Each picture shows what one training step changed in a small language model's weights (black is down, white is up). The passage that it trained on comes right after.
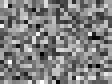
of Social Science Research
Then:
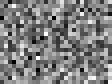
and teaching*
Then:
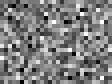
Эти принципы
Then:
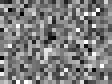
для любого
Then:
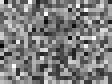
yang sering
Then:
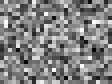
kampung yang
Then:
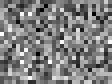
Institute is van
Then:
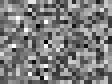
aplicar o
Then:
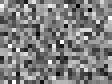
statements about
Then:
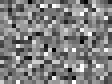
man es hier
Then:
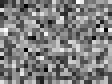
means of
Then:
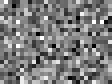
шод этиш
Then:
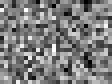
innovatsion texnik,
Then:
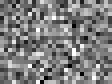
destacaram que
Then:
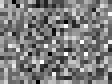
abordagem mais
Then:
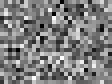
agriculture and
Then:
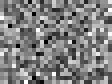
não é viável
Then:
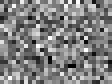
Response on
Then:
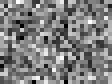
At the language level
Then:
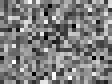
dominação do
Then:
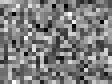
esta enfermedad se
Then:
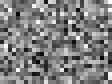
кам болалар
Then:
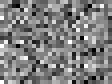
buiten de
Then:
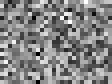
и доступным
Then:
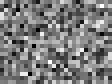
un nuevo
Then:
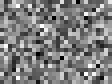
олиш ёки
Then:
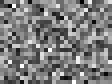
precisión muy
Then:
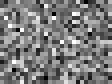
Formation Of
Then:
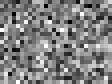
процесів –
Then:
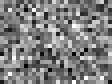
la piel.
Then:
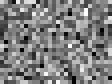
com a finalidade
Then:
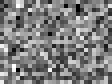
xizmat qilishi
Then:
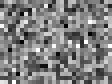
in the future
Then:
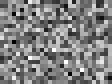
a facilidade na
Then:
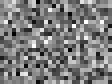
la banane
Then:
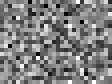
излари ва бу
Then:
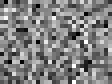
boshqarish - bu ishlab
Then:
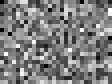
bezig te
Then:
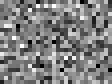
tuzilgan edi.
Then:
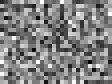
vezes uma postura
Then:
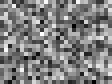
в языковой
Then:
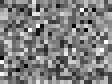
peut distinguer
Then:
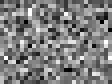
să utilizeze
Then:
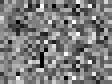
quyonlar ushbu
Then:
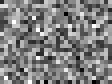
всего права как
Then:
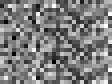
axborot texnologiyalari universiteti
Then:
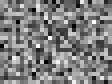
de preços.
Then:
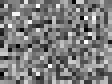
de que Uber
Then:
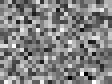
В процессе работы
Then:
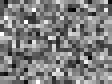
forms of
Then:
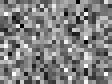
xos harakatlardan
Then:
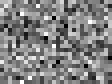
the most
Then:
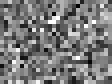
// Pedagogika +
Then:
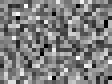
hisobni milliy va
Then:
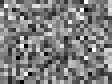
cadeia e
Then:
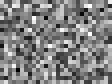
Servicios de
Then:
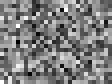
bir acı
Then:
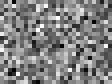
dbv zu
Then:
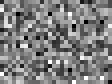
la capacidad de
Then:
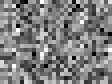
maior quantidade
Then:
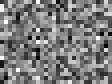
estar situado na
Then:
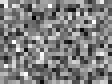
saat ini
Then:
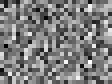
qilib keltirish
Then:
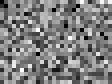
future teachers
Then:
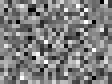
Value for
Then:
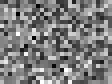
bir sohada
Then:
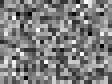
Aún así,
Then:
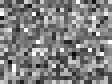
lozimligini bosh
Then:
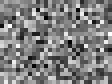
di era modern
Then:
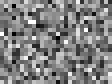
as medicines,
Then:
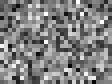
заключается в
